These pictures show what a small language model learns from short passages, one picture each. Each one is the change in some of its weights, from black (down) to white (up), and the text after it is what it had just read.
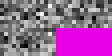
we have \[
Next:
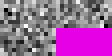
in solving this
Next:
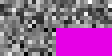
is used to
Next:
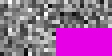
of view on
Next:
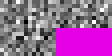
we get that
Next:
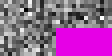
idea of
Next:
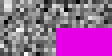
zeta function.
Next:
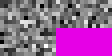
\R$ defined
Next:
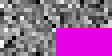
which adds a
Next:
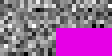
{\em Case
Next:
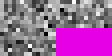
by solving
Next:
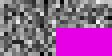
to develop the
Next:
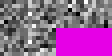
derivados de
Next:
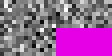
standard for
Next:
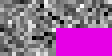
на праці
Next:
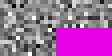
el hoyo
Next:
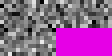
were manually
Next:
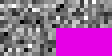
from specific
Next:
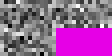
less than or
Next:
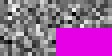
snow. In
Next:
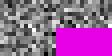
protection of
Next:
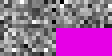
- July
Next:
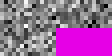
can assume that
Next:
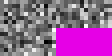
variable with
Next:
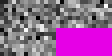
$V \cap
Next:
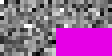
compared to
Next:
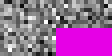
One may
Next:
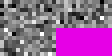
origin of
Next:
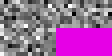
so $f
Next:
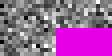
= A \ such
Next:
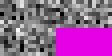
A series of
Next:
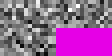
sure, also
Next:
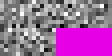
от края
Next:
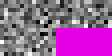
whenever its
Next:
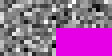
assumption that
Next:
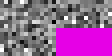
They are
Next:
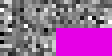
\un \otimes
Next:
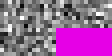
interested on
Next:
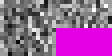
be the Lie
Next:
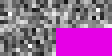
the crime
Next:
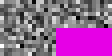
the work is to
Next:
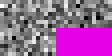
e papel de
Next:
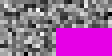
inferior to
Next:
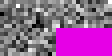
can extract
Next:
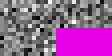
Consider the
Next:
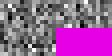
and mental
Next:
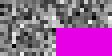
in \(l
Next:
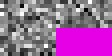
known knot
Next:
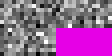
- Salom
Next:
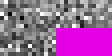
The dotted
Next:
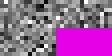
system, which
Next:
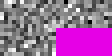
entorno de
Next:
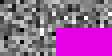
The invariant
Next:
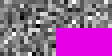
proved that a
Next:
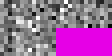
However, it
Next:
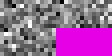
in simulations
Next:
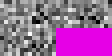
but temporally
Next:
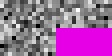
nacional de
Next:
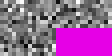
and even)
